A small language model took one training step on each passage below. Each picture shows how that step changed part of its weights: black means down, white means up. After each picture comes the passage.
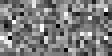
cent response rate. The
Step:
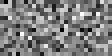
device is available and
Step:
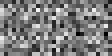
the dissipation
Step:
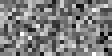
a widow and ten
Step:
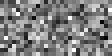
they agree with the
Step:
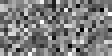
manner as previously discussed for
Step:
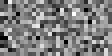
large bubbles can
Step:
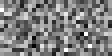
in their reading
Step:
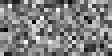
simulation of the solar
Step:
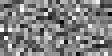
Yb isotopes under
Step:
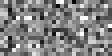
Of Initial
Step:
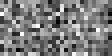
high salinity levels,
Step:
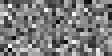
phase diagram and involve
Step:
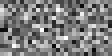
the value of land.
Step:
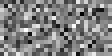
the ESOL
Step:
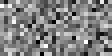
simultaneously that is sensitive enough
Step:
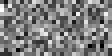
critical link in the
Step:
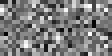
encryption. With the experimental
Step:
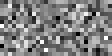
stars are expected to be
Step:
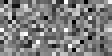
distributions in detail, and
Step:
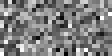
in marriage
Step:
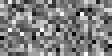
upon introducing hopping
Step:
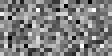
anticipate whether they
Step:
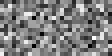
is the spin polarization and
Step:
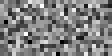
Infrared Space
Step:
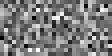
the internal phase itself contains
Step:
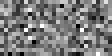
limit in which the sum
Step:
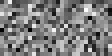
reality, some
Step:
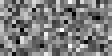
an increase in the mean
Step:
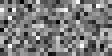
Figure 12. Since the
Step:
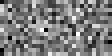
posterior collapse
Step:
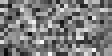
M (pH
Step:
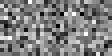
HSW gains.
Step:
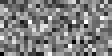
at $T <
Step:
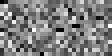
decreasing function of increasing
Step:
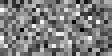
charge, the relationship between
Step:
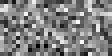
screening of the
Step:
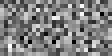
the divergent part
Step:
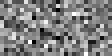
be mapped onto that
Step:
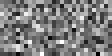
a group or the
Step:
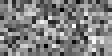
depends on the details of
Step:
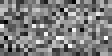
Fig. 1a
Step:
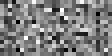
electron 114 conductivity
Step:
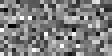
grouped into two main
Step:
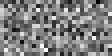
the observed data's
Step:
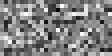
(including imports
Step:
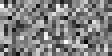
by data valuation in
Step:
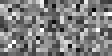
However, for guide field
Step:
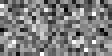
full potentials to travel to
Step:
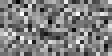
explains that, in
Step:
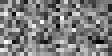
among other modalities while
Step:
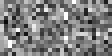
two observed velocity components.
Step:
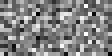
ion will lead us back
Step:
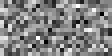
in Android
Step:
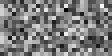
the organization performance as
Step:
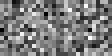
research, I combine
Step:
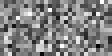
a novel result is obtained
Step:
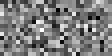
image considering the CSF
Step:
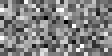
be applied in the organization
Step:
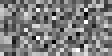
the combination of homogeneous and
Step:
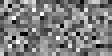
from Bauxite
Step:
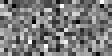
uncertainty that creates gaps
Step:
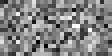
approximately the same amount of
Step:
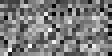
blocks.} We identify the
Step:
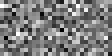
categories: namely, transport
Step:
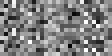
\langle \langle
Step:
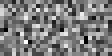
the supply of water and
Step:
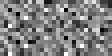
Extent Security
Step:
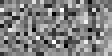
= \Theta +
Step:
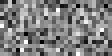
atoms coordinate to zinc
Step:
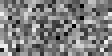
a significant effect of participant
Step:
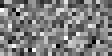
buses are
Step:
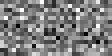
Florence Price
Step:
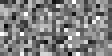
for particle cracking
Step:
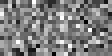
significant weaknesses in
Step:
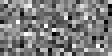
equations. Here we will
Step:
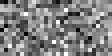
of hybridomas),
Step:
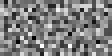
and natural resource management.
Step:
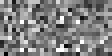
have reported a constraint of
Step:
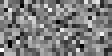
T_u . For
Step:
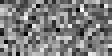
their stay**
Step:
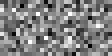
to take smoking into
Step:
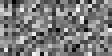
data, this slight
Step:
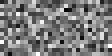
inside the low pressure system
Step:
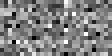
and rely heavily
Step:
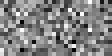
you familiar with
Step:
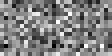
research but also extend insights
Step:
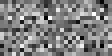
comes to the management of
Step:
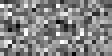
Lagged Profitability
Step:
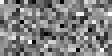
agreement with that of
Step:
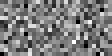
Southern Italy,
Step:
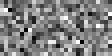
energy interval for detection at
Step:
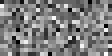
how the hijacking
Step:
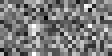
5GC, the
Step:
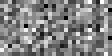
suggests that a content
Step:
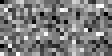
curvature energies respectively. The
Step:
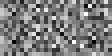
the other case when the
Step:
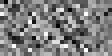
particles (with average size
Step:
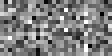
not infested. For
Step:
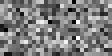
situation of the outbreak
